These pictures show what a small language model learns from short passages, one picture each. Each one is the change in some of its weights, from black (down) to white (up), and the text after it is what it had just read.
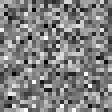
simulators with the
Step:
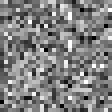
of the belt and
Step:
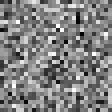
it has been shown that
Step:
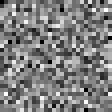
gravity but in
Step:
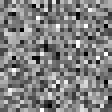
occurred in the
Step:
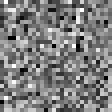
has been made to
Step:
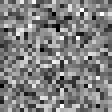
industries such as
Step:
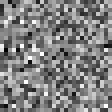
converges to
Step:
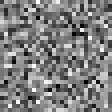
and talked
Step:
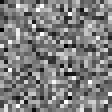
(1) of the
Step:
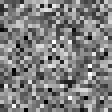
the studies hardly
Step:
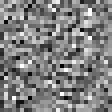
do not like to
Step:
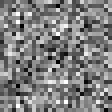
quantity of
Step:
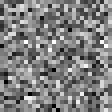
no such prominent
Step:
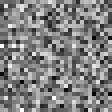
of the authors
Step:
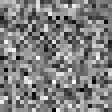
operator. \item
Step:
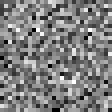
of criteria set
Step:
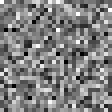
careful analysis
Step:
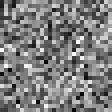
to magnetic ordering
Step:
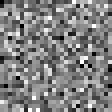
equation all quantities
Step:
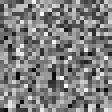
in the parameter space
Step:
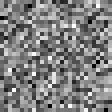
its host communities
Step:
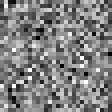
into small soft
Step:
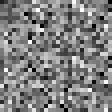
predict the various possible
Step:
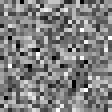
applied on one
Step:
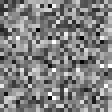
the relation among
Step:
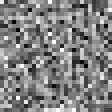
A table of
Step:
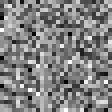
control already
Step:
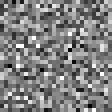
a matrix element
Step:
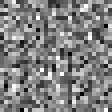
has tightened
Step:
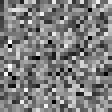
had vWF value
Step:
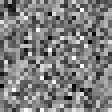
using an exiting
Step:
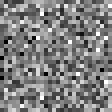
as an integral of
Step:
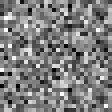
Fig.1 we also
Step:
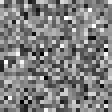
from college of
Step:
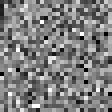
after one or some
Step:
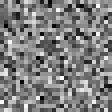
variability in the 8
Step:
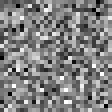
a p-value
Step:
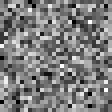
each mode, as
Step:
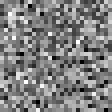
phase) to the
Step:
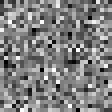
factor, computed as
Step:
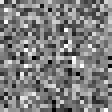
Department of
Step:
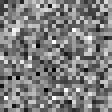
the present study indicated
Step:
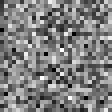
of the evolution equation
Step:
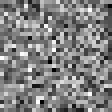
The high-level
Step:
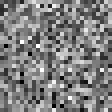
the experimental error
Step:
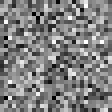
of specimens is
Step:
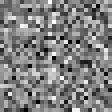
The World
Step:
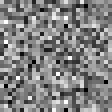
buying. This
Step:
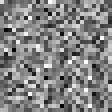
Centre of
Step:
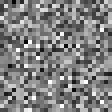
a holder
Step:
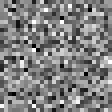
an esoteric
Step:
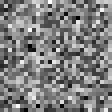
the needs of
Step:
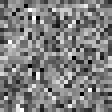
fluid in the
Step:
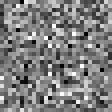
open boundary conditions
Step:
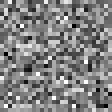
Gilliam et
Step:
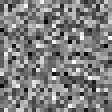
which is indeed
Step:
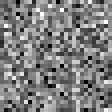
zones of
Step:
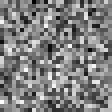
molecule. The
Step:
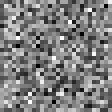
process include the
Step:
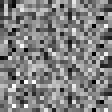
to correct any
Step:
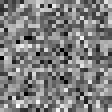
the main issues of
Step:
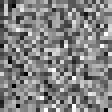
to solve various
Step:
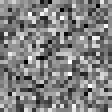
of elements,
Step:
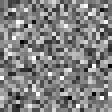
cancer during the
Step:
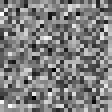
about the flavour
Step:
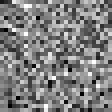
2. To develop and
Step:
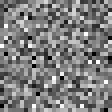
these transitions because
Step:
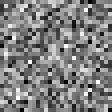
of pain and
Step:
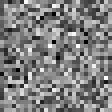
waves known
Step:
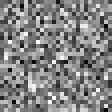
between salaried
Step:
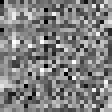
moments. When
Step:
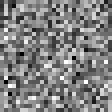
to the EOS
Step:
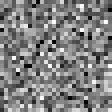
in antiquity
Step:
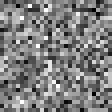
p-value of
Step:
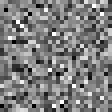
Its mission is
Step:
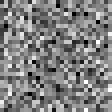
season or on
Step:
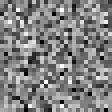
Kleine and
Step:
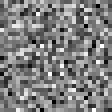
is the detector's
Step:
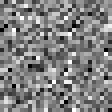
PLC Fig.
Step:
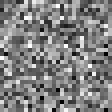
things” in
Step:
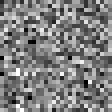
instability is the main
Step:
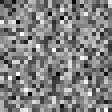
Ising model on
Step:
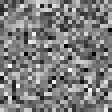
the data collected.
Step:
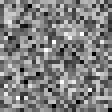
model, including an
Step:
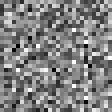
quality, effective
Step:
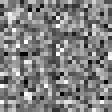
calculation, the
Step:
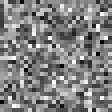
contained a higher number
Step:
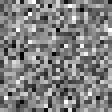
corresponds the typical
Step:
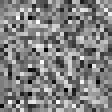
Proof. As
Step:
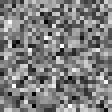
environmental factors.
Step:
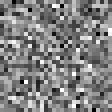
energy depends not only
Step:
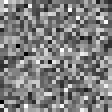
the fully
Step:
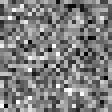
also connect to
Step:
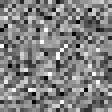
X, Hemour
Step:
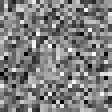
with integer numbers
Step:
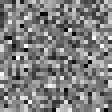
performance of a linear
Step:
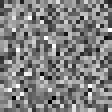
way of finding
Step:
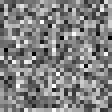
for sustainable
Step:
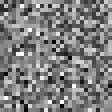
the groups A and
